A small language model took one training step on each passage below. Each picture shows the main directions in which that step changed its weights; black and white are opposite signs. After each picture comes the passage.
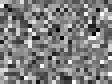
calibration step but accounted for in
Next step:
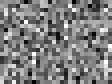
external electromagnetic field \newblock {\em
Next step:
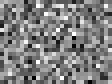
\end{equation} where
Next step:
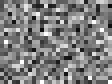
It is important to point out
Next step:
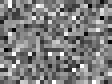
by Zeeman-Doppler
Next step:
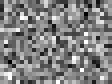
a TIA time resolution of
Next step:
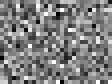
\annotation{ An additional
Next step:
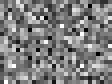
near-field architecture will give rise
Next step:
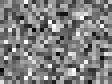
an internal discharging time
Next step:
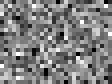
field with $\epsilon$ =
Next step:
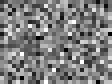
case only. We use notation and
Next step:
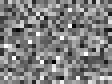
the foreshock of the main
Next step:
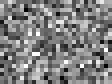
to include the presence of a
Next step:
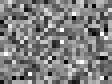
to their visible-sector charges
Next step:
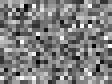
can be measured independently even from the
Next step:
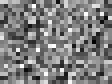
positive $v_2$ for
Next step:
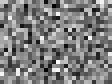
flare forecasting across the entire
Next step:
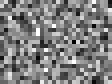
distribution for the grain and a
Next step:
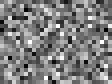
to evaluate the energy for a
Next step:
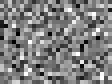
near the O-point of a
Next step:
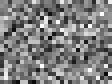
the upcoming section, we
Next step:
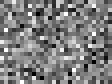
chromatically corrected lens
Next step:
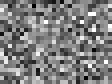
Université Libre de
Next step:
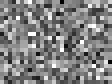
example, in Example I,
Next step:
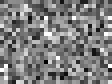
that actively use RSs
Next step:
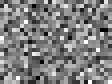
isotopic chains. The difference
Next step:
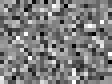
tables, we can see that both
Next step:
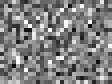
structure of quark and lepton mass
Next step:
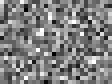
elements. This is one interpretation of
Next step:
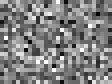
$A$ can be derived at
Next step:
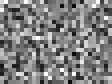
text "edge adjacencies"
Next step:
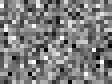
\theta_i}$ is the
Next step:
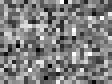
dimensional analysis of the continuum equations,
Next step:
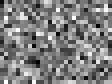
a function of radius. The thin
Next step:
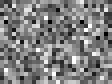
}$ with a pixel size of
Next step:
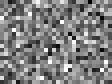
toward the South-East
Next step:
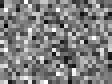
\\ \hline TextCNN
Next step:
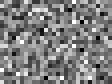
of the National Science Foundation operated
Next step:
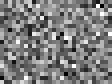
the $\sqrt{8\ln
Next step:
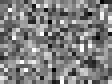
more calculations. The large number of
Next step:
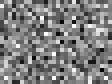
in Fig. 2a,
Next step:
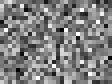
to model the nuclear target.
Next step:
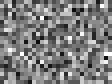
in spin and co-ordinate
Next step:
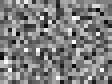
an analytic solution for the zero
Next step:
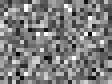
into the effectiveness of deep learning models
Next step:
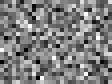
Hubble radius $r_H $
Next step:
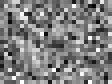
range. The {\it central
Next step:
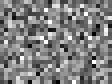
and channel domain with low complexity is
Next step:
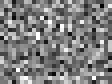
and wider numerical apertures
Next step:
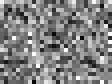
app itself. The password is
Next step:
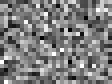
action in the superspace will have
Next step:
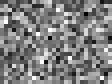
function. $E_{max}$
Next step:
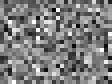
K~E and Marmier
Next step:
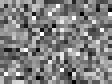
approximated by an $F$
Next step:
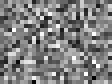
the Friedman equations that
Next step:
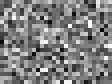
and idler photons are shown in
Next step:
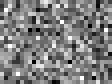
CMA. **Choice
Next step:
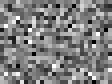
CMD-based SFH estimation
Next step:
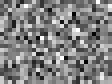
leading discretization error of the
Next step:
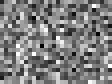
non-collinear SPDC,
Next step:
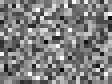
$\rightarrow_{lin}$ relation defined
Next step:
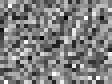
or to put more formally
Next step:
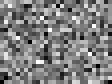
enables living cells to function,
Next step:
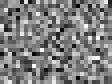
model at odds with
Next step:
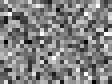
function and $V(\Psi)$
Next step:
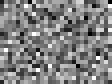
approaches that try to mitigate
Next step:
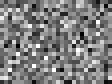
relaxation is designed to avoid. For
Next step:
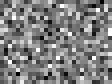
and location of a sound source are
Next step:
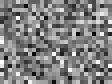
alloys, reveal strongly
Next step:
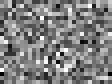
in different scale ranges and the two
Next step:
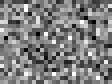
vectors. The reader should
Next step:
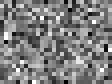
in the 2RHN model with
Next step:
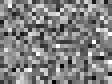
by GI's accelerates planet
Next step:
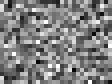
Beam spectrum of extracted ions from
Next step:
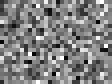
interest for future testing include the
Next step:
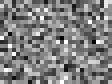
in experimentally accessible high-purity
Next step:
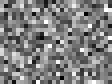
unit circle of complex plane,
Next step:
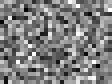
to approximate of SDF with some
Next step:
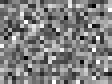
significant MDAC gain error.
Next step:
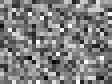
of the \HeIs\
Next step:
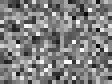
our EW vacuum is metastable with
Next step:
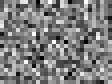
\cite{7}. However,
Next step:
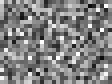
a portion of the blocks in
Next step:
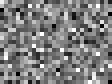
ignored by physicists,
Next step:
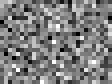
to ensure a sufficient number of
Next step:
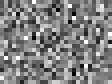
which the same combined rheological
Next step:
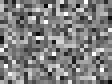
Single-Photon Optical
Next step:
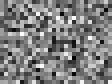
the hard particles interacting with each other
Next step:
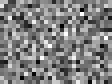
distribution of final infection counts at
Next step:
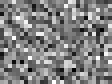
field at 700 GHz couples
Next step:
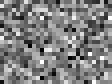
of the receiver for calibration.
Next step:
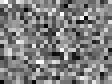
identified as the diagonal subgroup of
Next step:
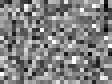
represents the achievable rate of the
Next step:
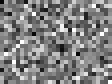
two practices tie strongly to
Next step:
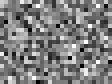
policy visualization and explanation for
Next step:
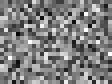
the level-set method to
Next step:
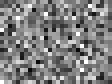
quadratically with the number of
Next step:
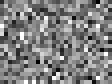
that the disc is filled to
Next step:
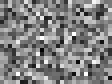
the metric would not be flat in
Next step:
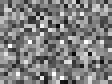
the magnetic and velocity strain fields.
